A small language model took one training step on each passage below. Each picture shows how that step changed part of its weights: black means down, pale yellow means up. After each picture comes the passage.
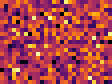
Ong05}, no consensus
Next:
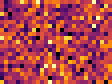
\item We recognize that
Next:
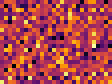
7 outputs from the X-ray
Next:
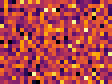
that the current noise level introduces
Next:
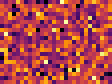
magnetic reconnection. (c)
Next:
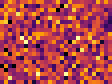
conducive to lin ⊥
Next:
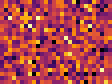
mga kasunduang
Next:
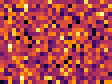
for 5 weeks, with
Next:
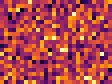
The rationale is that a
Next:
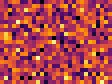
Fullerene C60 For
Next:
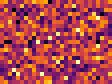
они должны быстро
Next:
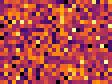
the current intensity of right propagating
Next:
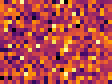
calculation of $\alpha$ based on
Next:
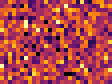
to a negative displacement in
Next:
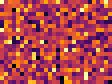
Lernverhaltens ist noch
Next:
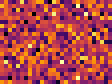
used transform coefficients, providing a
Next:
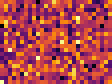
P_N) $ can be given
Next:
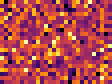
a trazer para discussão o
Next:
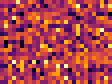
обладать хорошо
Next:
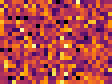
symmetries of Eq. (3).
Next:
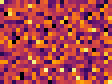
space. However, we could not
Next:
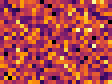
com a atividade física.
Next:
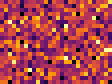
Further research will focus on creating
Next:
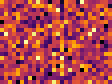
and in earlier work by
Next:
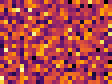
algorithms, we created experimental conditions
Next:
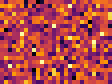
to the speed of light *c*
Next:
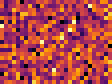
korxonaning kuchli va
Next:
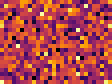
of Violence in
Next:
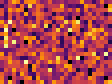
and of order $\nu$. \noindent
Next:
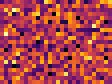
au devenit o soluție
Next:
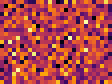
for the proposed method is several times
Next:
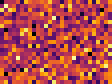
France métropolitaine
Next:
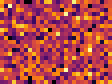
на устойчивость
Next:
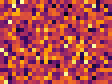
nafar general darajasidagi
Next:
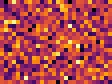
produce and study experimentally since they can
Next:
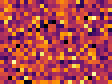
Siri", "Alexa",
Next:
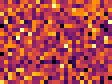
Iqtisodiyot va moliya
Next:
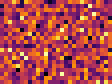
think there is a bit of
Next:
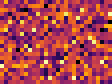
мм рт. ст.
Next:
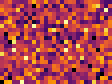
Therefore, there is no CP
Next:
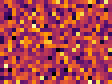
que apresentaram DRMA e que
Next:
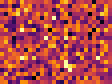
described by a single analytical law.
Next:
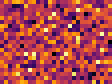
iqtisodiy hayotda asir
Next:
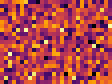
regarding the fictitious
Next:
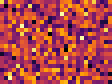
régionales unifiées.
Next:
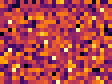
included. The new operational structure of
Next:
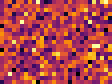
va ohaklanish jarayonlari
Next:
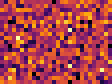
T_{\weak}$, we find
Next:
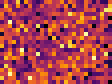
(which starts the sequence), not
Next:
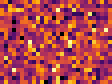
plane $D_f$,
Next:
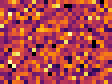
% so'rovnomada
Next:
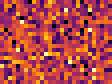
Baltimore, MD
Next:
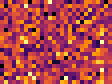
infrastructure. The job
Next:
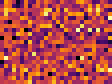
it was useful in Q8
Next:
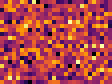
la pena, se vienen
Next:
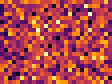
por el anglosajón. No
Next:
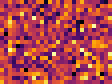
воздушной обстановкой
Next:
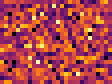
e identificar o risco de
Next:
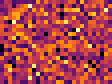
proof of which is sketched
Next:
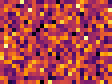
\psi \right)} \right]
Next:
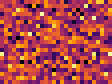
этган марказлашган
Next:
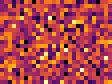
locul lor apar o
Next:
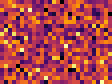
model based on 3D MHD
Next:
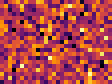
states from the leads. Unlike this
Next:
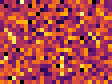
and general relativity then pose a
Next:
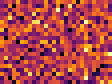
distance between their positions. We overlay
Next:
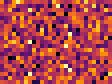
puntos que desea representar
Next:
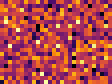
we extend our one-component
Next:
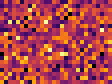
seminar materiallari –
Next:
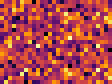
meglio le loro
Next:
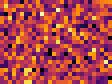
expectations may also have influenced
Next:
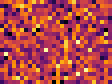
entrevista grupal a partir del
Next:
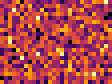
of the Department of Internal
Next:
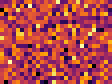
pseudo-equilibrium distribution function
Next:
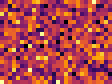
maximum turbo frequency. It has
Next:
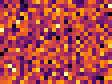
jarayonining bevosita
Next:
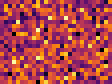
model parameter and the predicted kaon
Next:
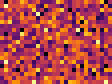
Музеи школ
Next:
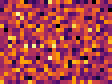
phase space so it is obvious that
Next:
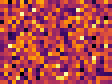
the SOAR telescope on
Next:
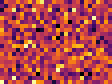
einer Situation oder einer
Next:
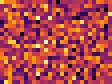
the ordinary photon is never observed
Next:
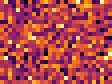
कर दिया
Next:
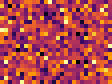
del aprendizaje, en este grupo
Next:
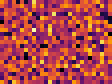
transport properties owing to their high
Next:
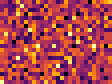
joriy etishni yanada
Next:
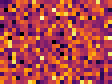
The mid-plane optical depth is
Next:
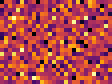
we reach the qubit in the
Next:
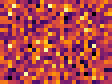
J. Garcia, N.
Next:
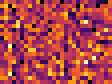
formation de santé). Les
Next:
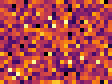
времени?» В
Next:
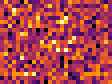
of a survey of the Leo
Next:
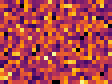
Ma'naviy tarbiyaning
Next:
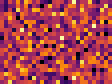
dialética entre como as
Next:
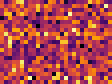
misaligned systems is similar to the highly
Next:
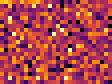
Nova, Faculdade de
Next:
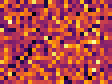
place, Locus composes them
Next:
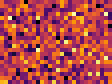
joyda ko'zlarini
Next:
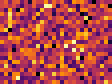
in the $z$-direction.
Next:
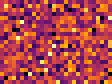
$x$. It is clear that for
